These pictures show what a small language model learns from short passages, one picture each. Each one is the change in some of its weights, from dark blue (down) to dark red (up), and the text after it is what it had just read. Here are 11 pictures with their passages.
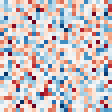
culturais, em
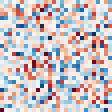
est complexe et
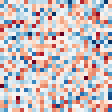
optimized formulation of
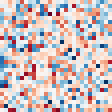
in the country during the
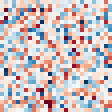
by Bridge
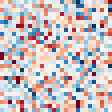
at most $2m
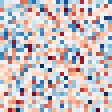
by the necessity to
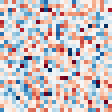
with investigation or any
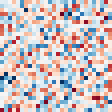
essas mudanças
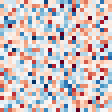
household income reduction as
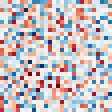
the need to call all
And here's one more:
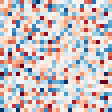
merely a single
